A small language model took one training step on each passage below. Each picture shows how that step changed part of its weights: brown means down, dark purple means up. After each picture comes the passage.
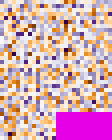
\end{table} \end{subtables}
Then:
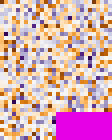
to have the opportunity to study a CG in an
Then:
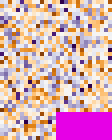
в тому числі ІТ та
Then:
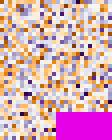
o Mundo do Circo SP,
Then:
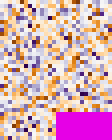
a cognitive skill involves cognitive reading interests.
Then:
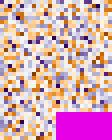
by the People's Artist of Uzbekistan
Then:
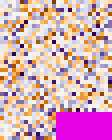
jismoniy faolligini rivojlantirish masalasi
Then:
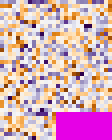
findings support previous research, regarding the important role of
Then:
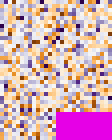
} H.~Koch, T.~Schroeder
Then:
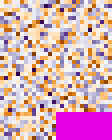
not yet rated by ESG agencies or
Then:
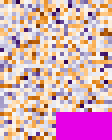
receives the gestural data from the Input
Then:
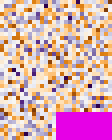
\cite{ess21}, and those found in the great
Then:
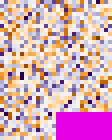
cliques. \end{lemma}
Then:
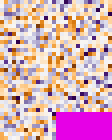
fornecendo informações importantes para gestores e
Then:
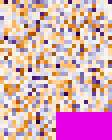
zurückführten. Dies
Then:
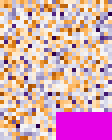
the complex refractive index of the sample; d)
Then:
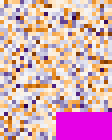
state resulting from the assessment of a firm's working
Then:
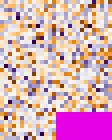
asthma and COPD. Subsequently
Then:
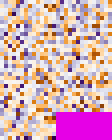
of the Institute of Statistical Mathematics},
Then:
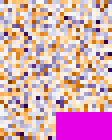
the number of wastewater treatment plants is increasing
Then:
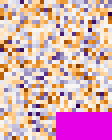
The present study opens new analyses in this direction. We
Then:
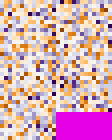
Entidad de las Naciones Unidas para la
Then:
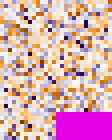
con área basal hialina o rojiza
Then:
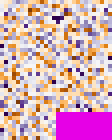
dunyoqarashi, hayot haqidagi
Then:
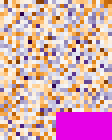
*ElettariaCardamom*, etc..
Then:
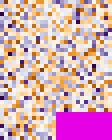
validated by three experts; two from the Department of
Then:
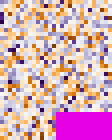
less (11.7% vs. 45%, respectively;
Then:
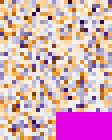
Fig.~\ref{fig:instability}) is similar
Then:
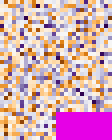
parameter $\alpha_2$ has contributions quadratic in
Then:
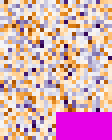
Both groups had a similar postoperative
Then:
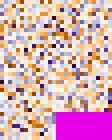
sitios: [REDIE](#),
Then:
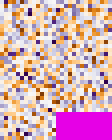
existence of food deserts [40]. Furthermore, the
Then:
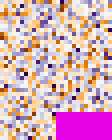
alongside providing a source of entertainment. However,
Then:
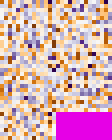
Avenue West,\\ \ \ \
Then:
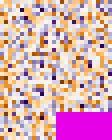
Alexandru Marghiloman*,
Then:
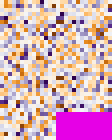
Lekin lirikada berilgan
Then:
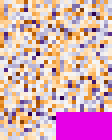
rapport entre le médecin,
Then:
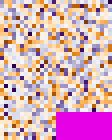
the ear, transmission of information along the auditory
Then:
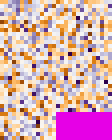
accurate current response. Deviations in waveform in
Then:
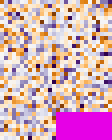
the effect of a restricted set of local unitaries $
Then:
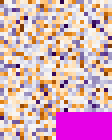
mediate HM atom and interacting moment
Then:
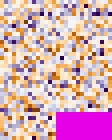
high order derivatives are always continuous. By dividing the
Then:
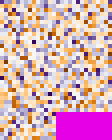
migración, factores para tener en
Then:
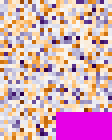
RR pigs preceding infection. Results
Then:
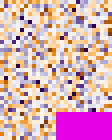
differs from rational criticism by relying on
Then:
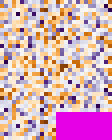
au cours de ces manipulations que
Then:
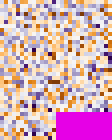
record of common failure patterns for the material and structure under
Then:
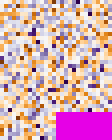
that women may hold abstract beliefs but are less likely
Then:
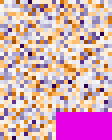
the absorption of circularly polarized light as a result
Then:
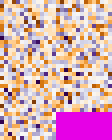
v národních a
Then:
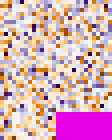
has large variations on the C lines. The quantitative numerical
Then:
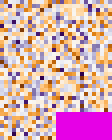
the anaemic women, mild
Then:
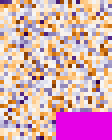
Roig; importa destacar en éste
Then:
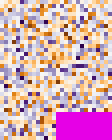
Sämtliche Daten werden in einer
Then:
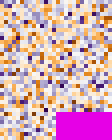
design (TR $r=0.84$) is the
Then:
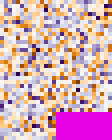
the above problems that limit applications of the Seebeck
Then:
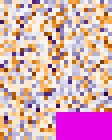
(Suma de Productos de
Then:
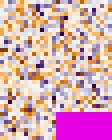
the Mikulski Archive for Space
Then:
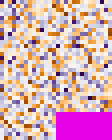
исторического и национального колорита
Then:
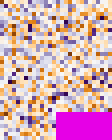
typical Raman feature for this 2D material.³ For
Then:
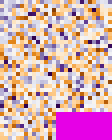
any missed stars to the list. Objects within
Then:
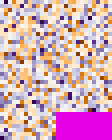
2010]. Figure 5 shows the region of possible AAM values
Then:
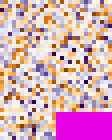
gas kinematics in the inner region
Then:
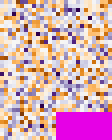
AuF$_3$ chains built from planar
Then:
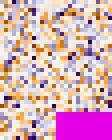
notog'ri ko'pliklar
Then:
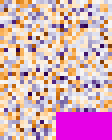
recent years much attention has been paid to one of the
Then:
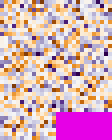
examples are all between lyrical melodies (the
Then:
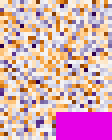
and antiprotons) from annihilations
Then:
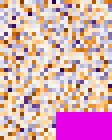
was present in 30% (15) & absent
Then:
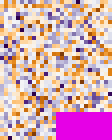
na premissa da inversão do
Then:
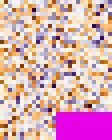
qu'il était nécessaire de
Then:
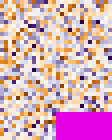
was used to investigate the relationship between the vibrational
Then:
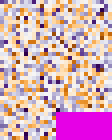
of Figure 3, each pointing to the same
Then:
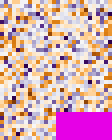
– бул “community order”
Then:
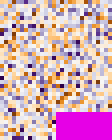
flare probably followed by relativistic plasmoid
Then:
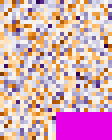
more quickly in frozen versus
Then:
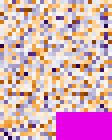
А.И. Загайнов, Ву
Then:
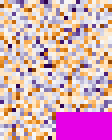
basic paradigm of recommender systems: you get
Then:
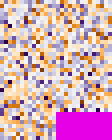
the drift fields for stationary hydrogen states from the
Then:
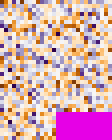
текстом, коммуникативные
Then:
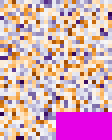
estado estacionário no teor de C,
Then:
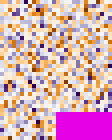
which can be tuned and detuned under moderate
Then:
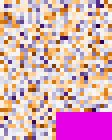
and/or abdominal injuries.
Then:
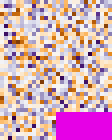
average costs per TWTD case—possibly
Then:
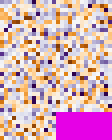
Маковецький також працюють
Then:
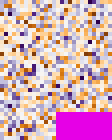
in the future, and it indicates that it has significant
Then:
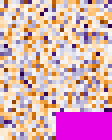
variance in the model. Figure 2: Outer and
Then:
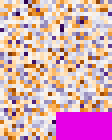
can be traced to a much broader reported
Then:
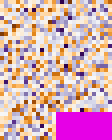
$l_B$ -- where buoyancy forces balance
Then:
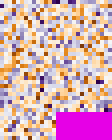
sources were observed around A~1650, which were not
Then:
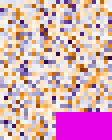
Mustaciosu, C.C.;
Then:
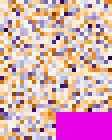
So, in order the quality service maintained its
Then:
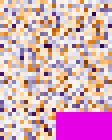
на Святую Землю.
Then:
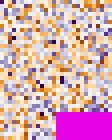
social, affective, and embodied dimensions of
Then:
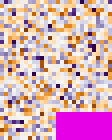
cleaned of local effects, we find that the predicted
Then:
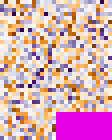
wavelength selectivity. In this regime, the effective medium theory
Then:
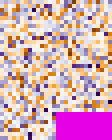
on organizational performance of selected pharmaceutical
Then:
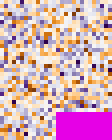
& 20 by using bromine as the condensing agent
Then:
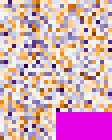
were statistically significant at the 0.05 level,
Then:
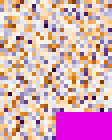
Sharadchandra Pawar College of
